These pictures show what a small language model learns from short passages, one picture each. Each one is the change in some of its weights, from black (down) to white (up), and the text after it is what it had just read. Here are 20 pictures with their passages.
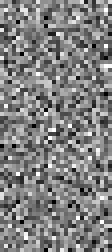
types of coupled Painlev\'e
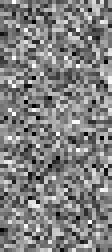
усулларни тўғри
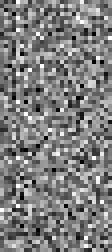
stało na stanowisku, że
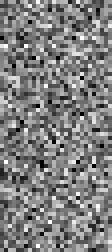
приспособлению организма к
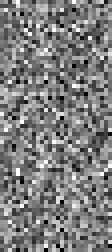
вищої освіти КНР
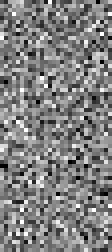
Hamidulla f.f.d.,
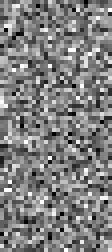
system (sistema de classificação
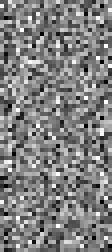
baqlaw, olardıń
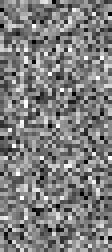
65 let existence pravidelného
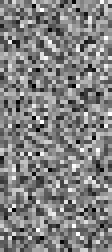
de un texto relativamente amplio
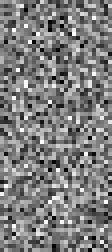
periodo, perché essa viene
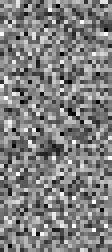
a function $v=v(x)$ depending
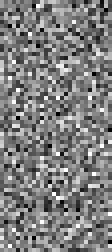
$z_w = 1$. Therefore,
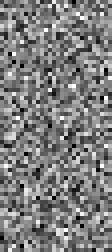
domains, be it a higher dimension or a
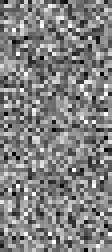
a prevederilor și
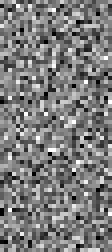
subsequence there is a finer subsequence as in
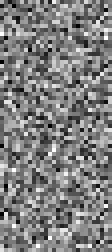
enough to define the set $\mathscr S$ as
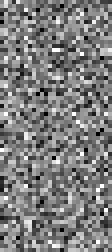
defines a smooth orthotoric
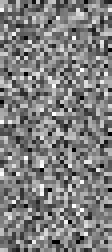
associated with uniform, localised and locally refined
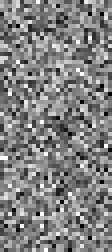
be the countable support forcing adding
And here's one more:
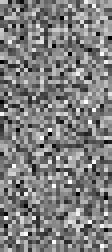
first parenthesis of the brace
